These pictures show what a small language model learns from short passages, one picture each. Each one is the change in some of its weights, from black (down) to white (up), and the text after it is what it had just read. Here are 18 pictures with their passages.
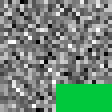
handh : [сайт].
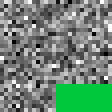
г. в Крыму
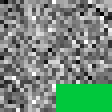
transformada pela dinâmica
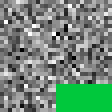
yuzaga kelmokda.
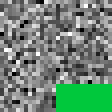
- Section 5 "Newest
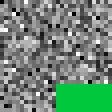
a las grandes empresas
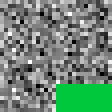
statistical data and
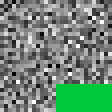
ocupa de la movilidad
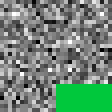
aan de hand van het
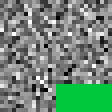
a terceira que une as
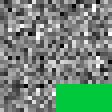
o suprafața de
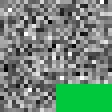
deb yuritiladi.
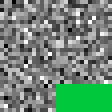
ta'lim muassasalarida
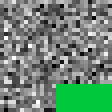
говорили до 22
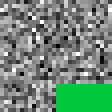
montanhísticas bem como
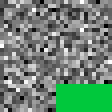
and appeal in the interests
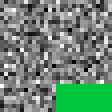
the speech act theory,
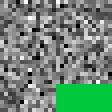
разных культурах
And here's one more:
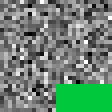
interpolyatsiya va
